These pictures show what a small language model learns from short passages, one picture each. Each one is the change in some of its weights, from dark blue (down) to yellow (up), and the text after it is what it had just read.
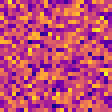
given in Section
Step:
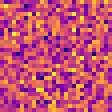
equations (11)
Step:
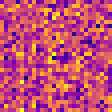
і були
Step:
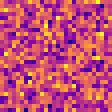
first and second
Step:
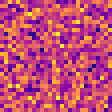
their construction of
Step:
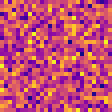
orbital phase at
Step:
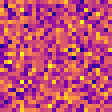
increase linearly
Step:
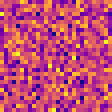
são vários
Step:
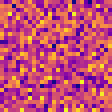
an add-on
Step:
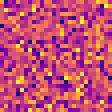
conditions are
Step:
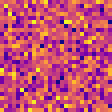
con este indicador
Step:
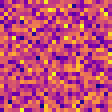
initiation interval
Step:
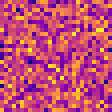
the survey
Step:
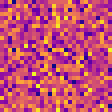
para conocer su
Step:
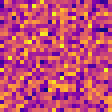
at values of the
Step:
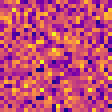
Doctor of
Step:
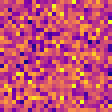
el potencial de
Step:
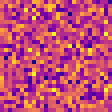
and Future
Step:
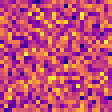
SNL around
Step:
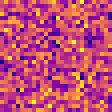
pairs of
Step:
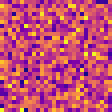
general version of
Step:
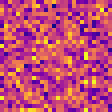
lor ca
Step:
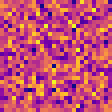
та пільги
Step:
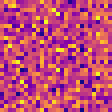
when devices are
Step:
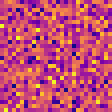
the corresponding number of
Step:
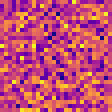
lifetimes were
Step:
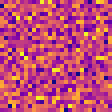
written as
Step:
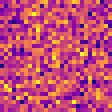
carico dei
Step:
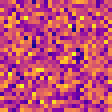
= {New
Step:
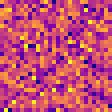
confinement in
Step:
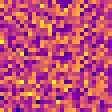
и др.
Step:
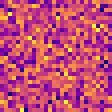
to ion density
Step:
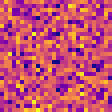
peut se faire
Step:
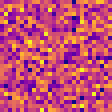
similar measurements that have
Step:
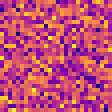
on the size
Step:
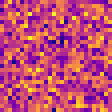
image with the
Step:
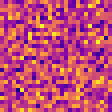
se refere.
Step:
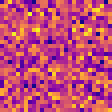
address the
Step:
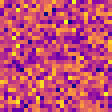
matrix multiplication
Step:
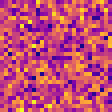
superficie y las
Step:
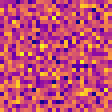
tejidos y
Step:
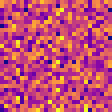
and \BB\
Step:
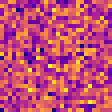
the role of the
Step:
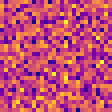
teachers who
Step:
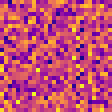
damping in
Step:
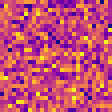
ederek bu
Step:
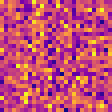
hand side
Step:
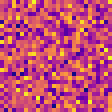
di Kota
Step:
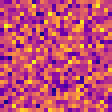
after V.
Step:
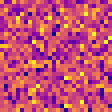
connections between
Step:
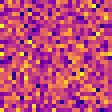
where $H$ is
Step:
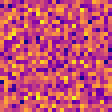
Wetting is
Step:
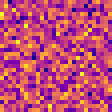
a chiral
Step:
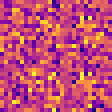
specificity has a
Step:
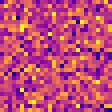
configuration parameters
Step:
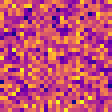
for $A$. The
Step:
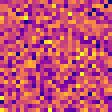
a cabo por
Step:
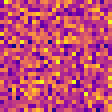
foi identificada
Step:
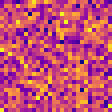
la valeur
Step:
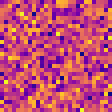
were ground to
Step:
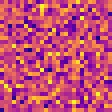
aumento de
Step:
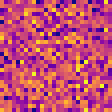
de moda,
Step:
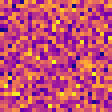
dr. A.
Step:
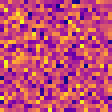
a further set
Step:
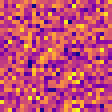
item. The
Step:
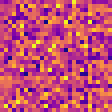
we cannot
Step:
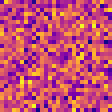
equal to the
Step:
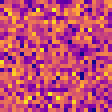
the KI/M
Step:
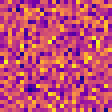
the probe field and
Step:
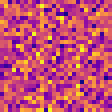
stage actions:
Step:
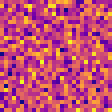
There are 74
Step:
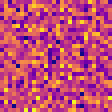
meedelen in
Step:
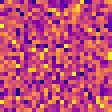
the $i$-th
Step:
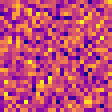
du secondaire
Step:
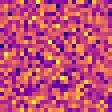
derived from the
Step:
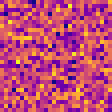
is given by $d
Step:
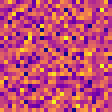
vanadium, dan
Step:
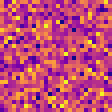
star formation and
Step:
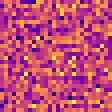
the number six of
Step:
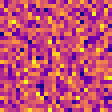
pode ser visto
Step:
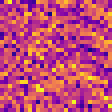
of the source
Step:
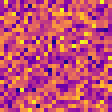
comments to the
